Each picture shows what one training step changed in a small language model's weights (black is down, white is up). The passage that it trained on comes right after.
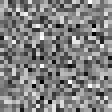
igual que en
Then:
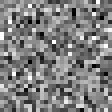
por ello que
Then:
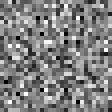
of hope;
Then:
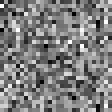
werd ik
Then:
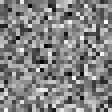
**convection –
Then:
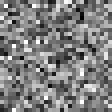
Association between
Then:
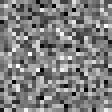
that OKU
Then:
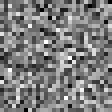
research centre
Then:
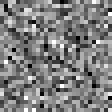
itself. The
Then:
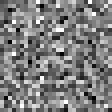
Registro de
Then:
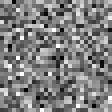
data received
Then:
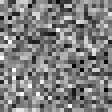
le cause
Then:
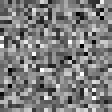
public law research is
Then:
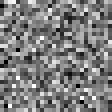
focus only on
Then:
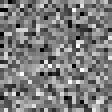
mit mehreren
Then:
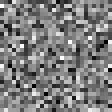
the conditions of
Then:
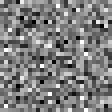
ibang social
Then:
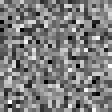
were available on
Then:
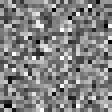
and the effect of
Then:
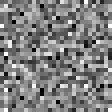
A.S. et
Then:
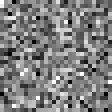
where children
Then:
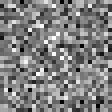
and solutions
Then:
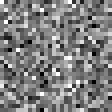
included researchers as
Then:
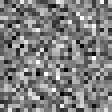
to build a
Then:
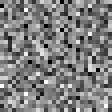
and Education:
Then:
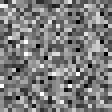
it remains
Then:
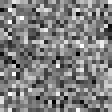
nos modes de
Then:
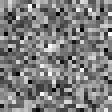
skin color
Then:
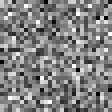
as they encode
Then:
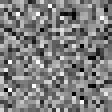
such as lemon
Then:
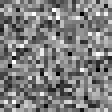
vermogen -
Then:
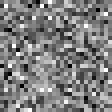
y molido
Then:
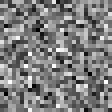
of source time
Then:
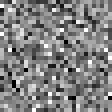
the school and
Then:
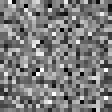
and analyze the
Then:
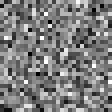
with greatest
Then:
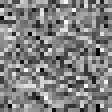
Observation and
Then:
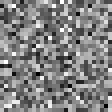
and organizational
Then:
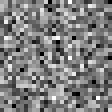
thigh. The
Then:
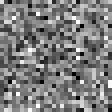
en Santa
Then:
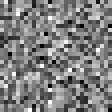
“Uns e
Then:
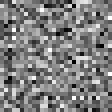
system (13), by
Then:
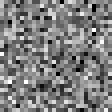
detalhada das
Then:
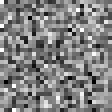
of the researcher's
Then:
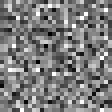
kidney is
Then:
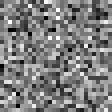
fazer parte
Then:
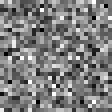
close to the
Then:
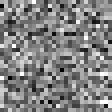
our study, we
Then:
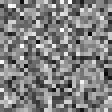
and land management.
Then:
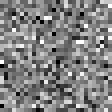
reward open
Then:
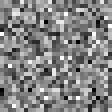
and - combining
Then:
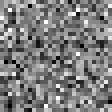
now, to show
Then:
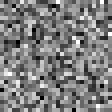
to develop a series
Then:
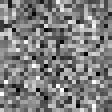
activities of united
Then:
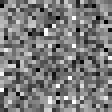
sin cesar como
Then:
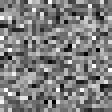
diodes through
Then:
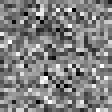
another educational
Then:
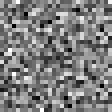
Generation &
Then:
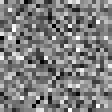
the Pearson
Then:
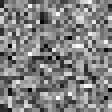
baselines with
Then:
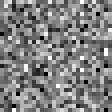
під час
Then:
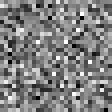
declare that they
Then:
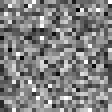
bir muncha
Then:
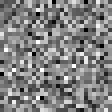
Oxy .
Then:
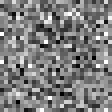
person will be
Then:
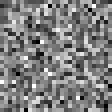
is through strategic
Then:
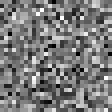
pruebas no
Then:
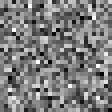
states there is no
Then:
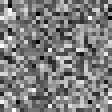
insects, as
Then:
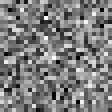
of divergence
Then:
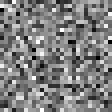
the University of
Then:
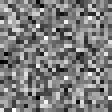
of the locality
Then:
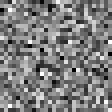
this article are
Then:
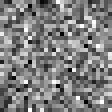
addition, it
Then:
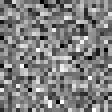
have more resources
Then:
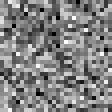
a cerca de
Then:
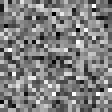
no que diz
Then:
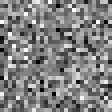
Examining the result
